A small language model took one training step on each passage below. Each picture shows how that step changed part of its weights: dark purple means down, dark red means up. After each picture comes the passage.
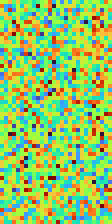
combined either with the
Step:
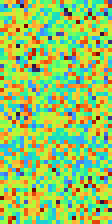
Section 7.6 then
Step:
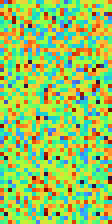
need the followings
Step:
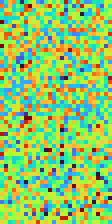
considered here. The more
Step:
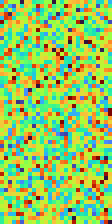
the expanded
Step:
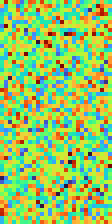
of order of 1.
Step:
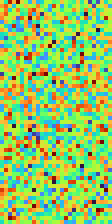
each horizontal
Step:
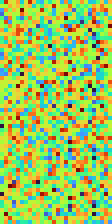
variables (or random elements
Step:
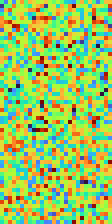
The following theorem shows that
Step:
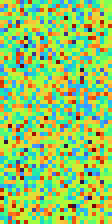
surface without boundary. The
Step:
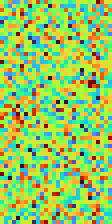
source, target
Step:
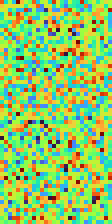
be a pure
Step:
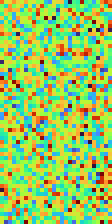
calculating Hodge numbers
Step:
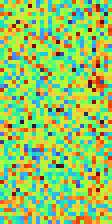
equilibrium states in
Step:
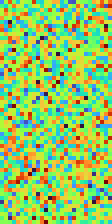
and leaving aside
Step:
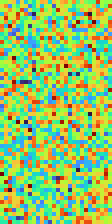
complex ovals).
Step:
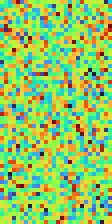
0$. By the induction
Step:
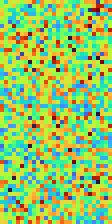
is proportional to
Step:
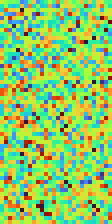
k [\Gamma]$ considered
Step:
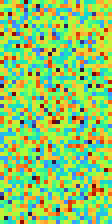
compactly aligned
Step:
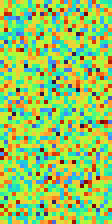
$L$ is
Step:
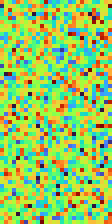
By assumption $F$
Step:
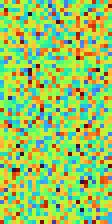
$1$ for some
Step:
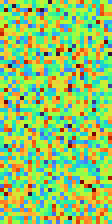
locally dense. \qed
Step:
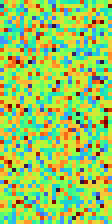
if $\phi$ is
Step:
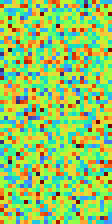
bounds. {\em
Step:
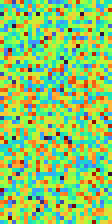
one sees that
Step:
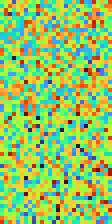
cone $K$
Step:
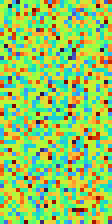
and represents a
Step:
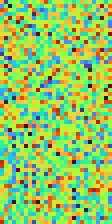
P' \cup
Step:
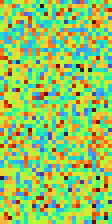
a generalized spectral density
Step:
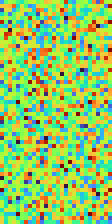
of theorem 1.1
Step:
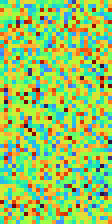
with an infinite number of
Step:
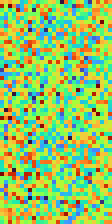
step size schemes.
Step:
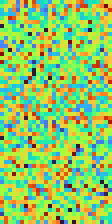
degeneration of
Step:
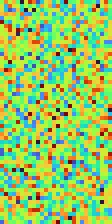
2.5) circle
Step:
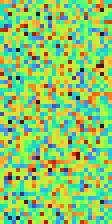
Turing complete.
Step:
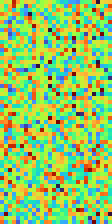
to the more general
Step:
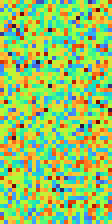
problems in the characteristic
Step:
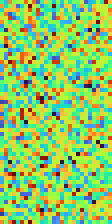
equivalent characterization of
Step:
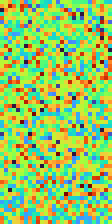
is Sobolev space and
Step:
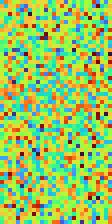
cycles up to
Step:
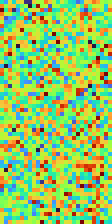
implies that tere is
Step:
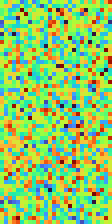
czas do
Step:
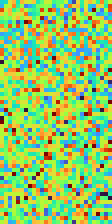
with the definition of the
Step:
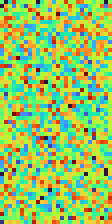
\Bigr\}.$$ Since
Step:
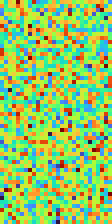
4 interior triangles
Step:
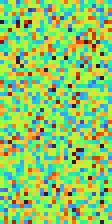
may assume that, with
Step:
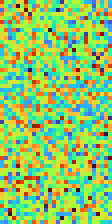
to study some useful properties
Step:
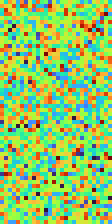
the case of compact spaces
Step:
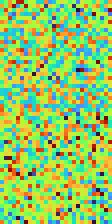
automorphism $\phi$
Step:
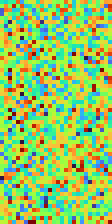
of Table IV
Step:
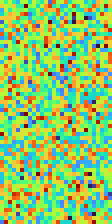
the family.} Let us
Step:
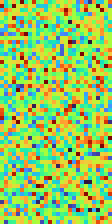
2D advection
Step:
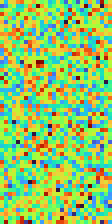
claim that there is a
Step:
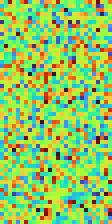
The proof of the lower
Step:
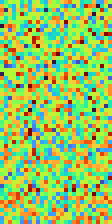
their failure cannot
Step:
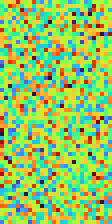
vector function is characterized
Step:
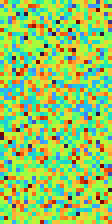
Let us consider it more
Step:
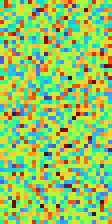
angle of vertex
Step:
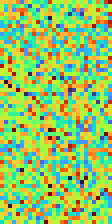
have been found in the
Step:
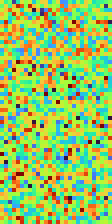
We will use this
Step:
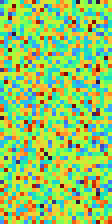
extensions of any
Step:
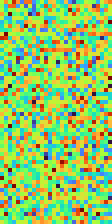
using the proposed methods to
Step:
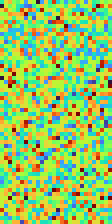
where the constants are \[
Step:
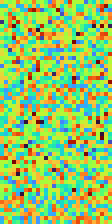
optimal combination \[
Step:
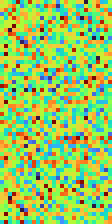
discrete probability distributions whose
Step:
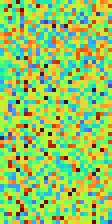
set of values,
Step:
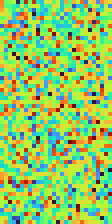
practice, it
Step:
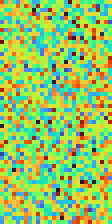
$h$ will be
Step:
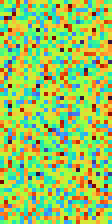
the central charge
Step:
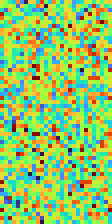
following result has been shown
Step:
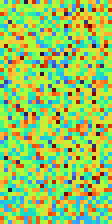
is discontinuous at
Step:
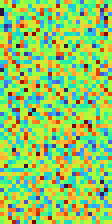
ranking of poker
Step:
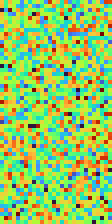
obtained accuracy of
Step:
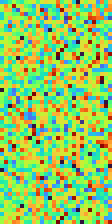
a bump of
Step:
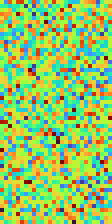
be the first-order
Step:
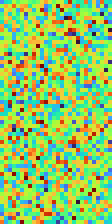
determinant of a lattice
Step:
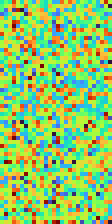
positiveness of
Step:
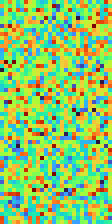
elementary theory of
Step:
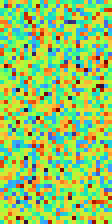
composed $\A$
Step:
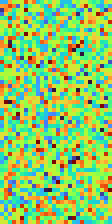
homeomorphism groups
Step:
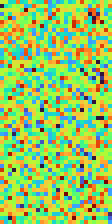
Since $G$ is
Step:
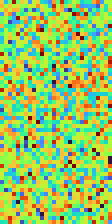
$W$, equivalent
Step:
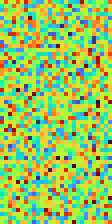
all the terms in the
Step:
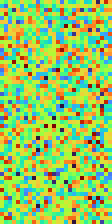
as a special case of
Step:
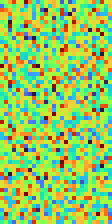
we obtain the asymptotic properties
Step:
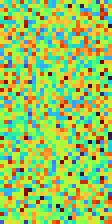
\quad \forall
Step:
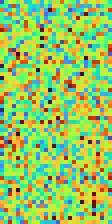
(of matrices) with
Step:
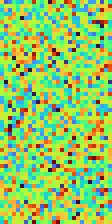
primes} \}
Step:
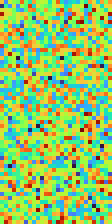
show that this is
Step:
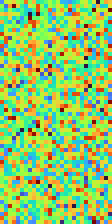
simple to define analytic
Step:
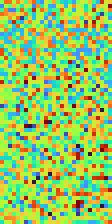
for all $\rho <
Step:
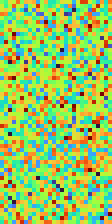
is independent of both the
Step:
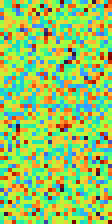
in the Artin
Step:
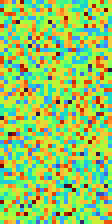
(the rate of
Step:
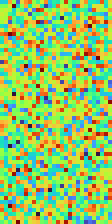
corollary is of any
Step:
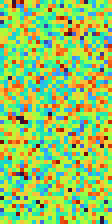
of coordinates induced by an
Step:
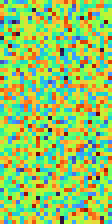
that is, there exist
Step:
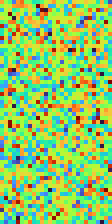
zoom into
